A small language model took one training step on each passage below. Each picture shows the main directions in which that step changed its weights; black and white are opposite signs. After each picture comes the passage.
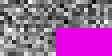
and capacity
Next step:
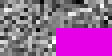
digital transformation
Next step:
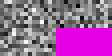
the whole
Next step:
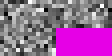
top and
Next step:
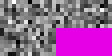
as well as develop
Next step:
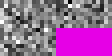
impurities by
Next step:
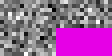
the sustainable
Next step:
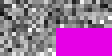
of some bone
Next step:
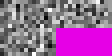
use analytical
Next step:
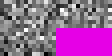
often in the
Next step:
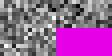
in female
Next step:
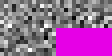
This appears
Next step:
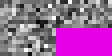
table 2
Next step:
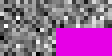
to increase
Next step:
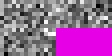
presented in
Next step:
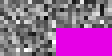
to Education.*
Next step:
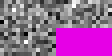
design scheme
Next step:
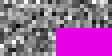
dass der
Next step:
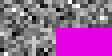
it is not a
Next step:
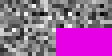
concesión de
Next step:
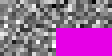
no Livro
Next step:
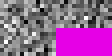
A Case
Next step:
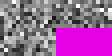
consonant with
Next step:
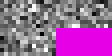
become a
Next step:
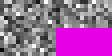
impact or
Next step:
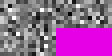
2), there are
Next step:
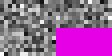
use were the most
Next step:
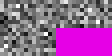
the transaction
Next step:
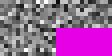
relevante para
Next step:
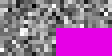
ortirish; -
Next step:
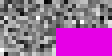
service to the
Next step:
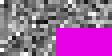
bilan ishlash
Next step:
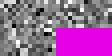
can be said
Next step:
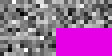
change and
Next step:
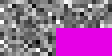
than we assign
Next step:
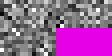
of which is the
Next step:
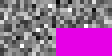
por talud
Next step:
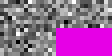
and should be
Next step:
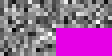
as part of their
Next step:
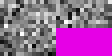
done using the
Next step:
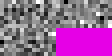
fundamental to
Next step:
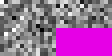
de forma que
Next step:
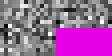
și să-l
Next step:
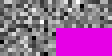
the treatment
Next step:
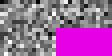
variation in
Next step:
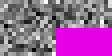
o voo
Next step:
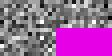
both new and
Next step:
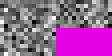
attiré des
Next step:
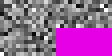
of the following
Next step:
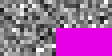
by their generally
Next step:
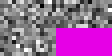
market, are
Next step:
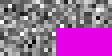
measures which are
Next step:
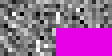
1. Proces
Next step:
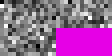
va rabot
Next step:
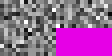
in un altro
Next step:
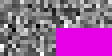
formula :
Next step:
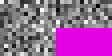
reviews its
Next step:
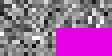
of effective
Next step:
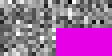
anche ad
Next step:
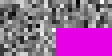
reliability and
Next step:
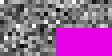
directo de
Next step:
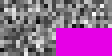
as éticas
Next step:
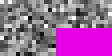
I am here
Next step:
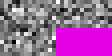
was added
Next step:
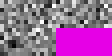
Ona tili
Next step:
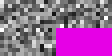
причал не
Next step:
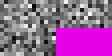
the industry
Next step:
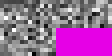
may share both
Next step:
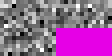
not only by
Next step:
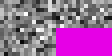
leave their
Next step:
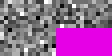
services to
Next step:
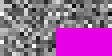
of breast
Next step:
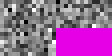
sugars so
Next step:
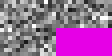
– бир
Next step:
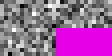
de poeta
